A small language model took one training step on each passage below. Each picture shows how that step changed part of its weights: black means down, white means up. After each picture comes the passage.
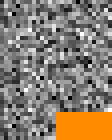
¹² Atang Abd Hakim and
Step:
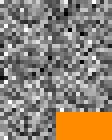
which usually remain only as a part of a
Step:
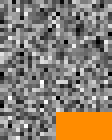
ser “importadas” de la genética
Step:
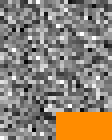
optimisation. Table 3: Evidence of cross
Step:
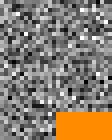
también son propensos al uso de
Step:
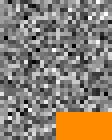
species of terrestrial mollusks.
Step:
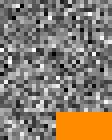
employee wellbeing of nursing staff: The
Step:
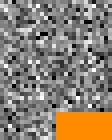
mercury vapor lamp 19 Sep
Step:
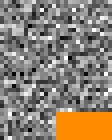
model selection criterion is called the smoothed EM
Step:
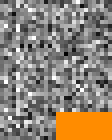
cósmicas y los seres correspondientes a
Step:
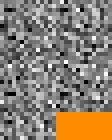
maior porção dos antimicrobianos
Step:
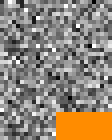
the models have been widely studied in the literature.
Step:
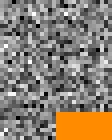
and hydrogen combustion for evaporation
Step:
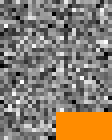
we will only generate subproblems up to a certain
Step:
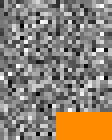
seleksiya va uning qishloq
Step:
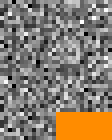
grid in storm. Reduced number of
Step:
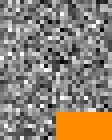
- himoya mexanizmlarining
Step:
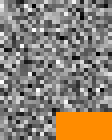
last three months. Within the same period,
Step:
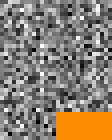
of the two families also differ in structural
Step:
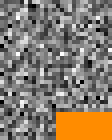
teach English in ways that also help our students
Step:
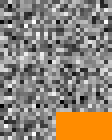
qurilmalarni korroziyadan
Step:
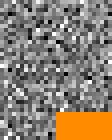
and practical, ensuring they are not only
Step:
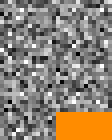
sepsis sévère. Un seul
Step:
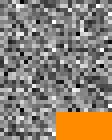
letting the length of the time steps and the
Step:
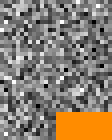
métricas que utilizam para aferir
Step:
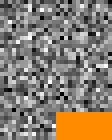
As compared to more sophisticated technologies, these
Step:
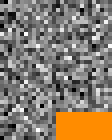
(ii) thermophysical models
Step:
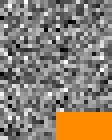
a direct consequence of the definitions one has \ba
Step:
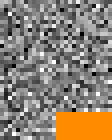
Thermal conductivity λ [W/m
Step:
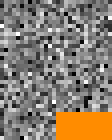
Compressive strength (MPa) A356
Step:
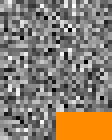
Eastern Europe, although even in the
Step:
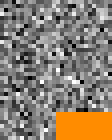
a locally closed smooth subvariety $U$ of
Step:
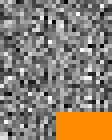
explicit calculation in coordinates by computer. In this section,
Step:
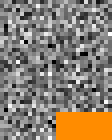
Chains Workshop Summary
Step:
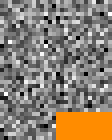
Title: **Report on framework, methodology
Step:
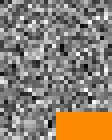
its diagonal parts: \begin{displaymath}
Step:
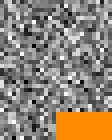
the components of fixed points of the second kind. Consider
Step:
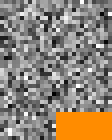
order to use for various proposes such as
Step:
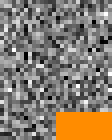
Wastewater—The Cost of
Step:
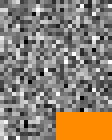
existence of a $C^{n}$-extendible
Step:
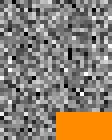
Uning STAD (Student
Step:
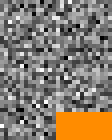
on a bibliographical, descriptive and
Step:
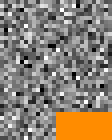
urban educational institutions across all parameters (p <
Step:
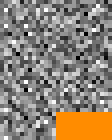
much as any consideration of the content of the
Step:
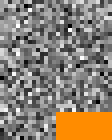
is given by a polynomial of degree $2$.
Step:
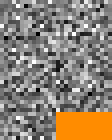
observed countries. The data are harmonized with the
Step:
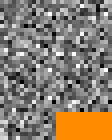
called a {\it Lie bialgebra of complex
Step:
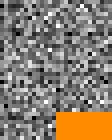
particular we construct infinitely many positive dimensional families
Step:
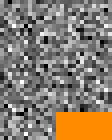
well-split across three dominant protocols
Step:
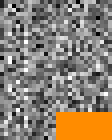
of primitivity-blocking words such that there
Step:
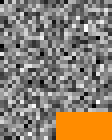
0$, we conclude that \begin{eqnarray*}
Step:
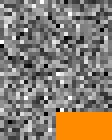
1836$$ permanece constante,
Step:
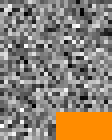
la aproximación utilizando tan sólo 3
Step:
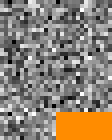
the fjord and the decrease of the maximum
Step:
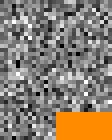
mortality by different background characteristics of mother
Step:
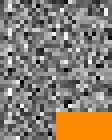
information and resources on preventive health practices that the
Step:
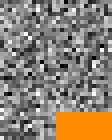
students, intellectuals, musicians,
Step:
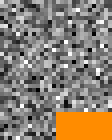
describes the Uzbek people's beliefs about
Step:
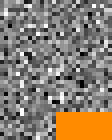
convergent Dirichlet series \[\zeta_\K
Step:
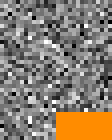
to acquire self-confidence (one
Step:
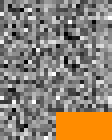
[7]. The type of FHS was
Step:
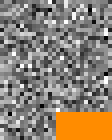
detection. First, a DC source power inverter
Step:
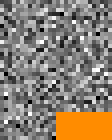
числа, падежа и
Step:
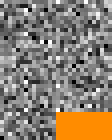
long term memory and hence it can reduce
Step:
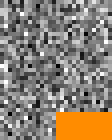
are not reflected in real life, they find their
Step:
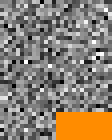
а також дисциплінарну
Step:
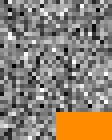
$\|\bullet\|$ is the norm in
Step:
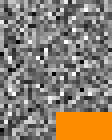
can be filled with various types of substances which
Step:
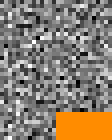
southern parts of India, the north
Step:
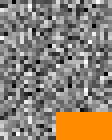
*Apanteles ruficrus*
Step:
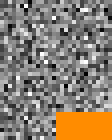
β _{mH} (SD) log
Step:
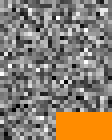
= p \bowtie 1 \in
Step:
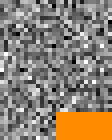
Seit 1967 wird diese Fläche
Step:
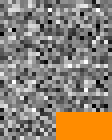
metodikasining asosiy mazmuni
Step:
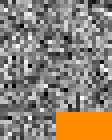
is energetically favourable, thereby
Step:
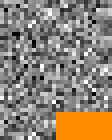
sprachübergreifend Aufschluss
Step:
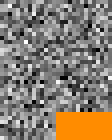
on average, the one that most affects
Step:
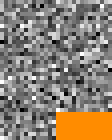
Roma: Castelvechi.
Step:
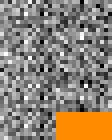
Cirene, Rodas, Cnido y
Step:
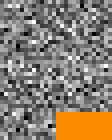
evolutionary techniques on the quest to find
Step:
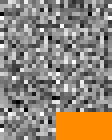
melaena. Autopsy revealed
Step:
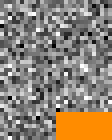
de meu irmão porque ela
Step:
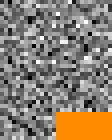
келишувга қарамай,
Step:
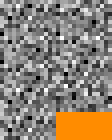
B.B. and B.P.
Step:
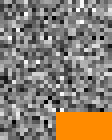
is \textbf{standard} if its label space
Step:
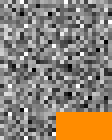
Maphalala and Muzi (2014)
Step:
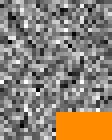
weekly status reports with the professor.
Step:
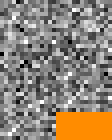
the importance of climate information on decision-making,
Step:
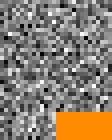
respondents were currently living a miserable life
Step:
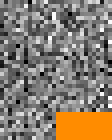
the beginning of the task to support subsequent
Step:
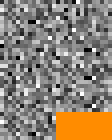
разум, творение,
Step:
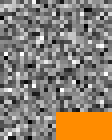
declinations for the different use cases and
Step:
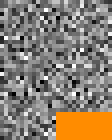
characterized on the basis of elemental analyses,
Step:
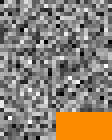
VaR calculation models in the analysed market of
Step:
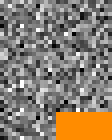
de que os jogos eletrônicos
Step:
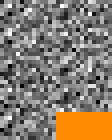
one from the other and such that each one approaches the
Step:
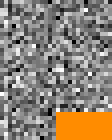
When the system of PDEs is not strictly
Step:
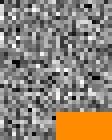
связь с иным царством,
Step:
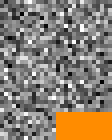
may assume odd characteristic, as $2$ is a
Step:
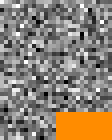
matrix. Note that $\int_0^\IF
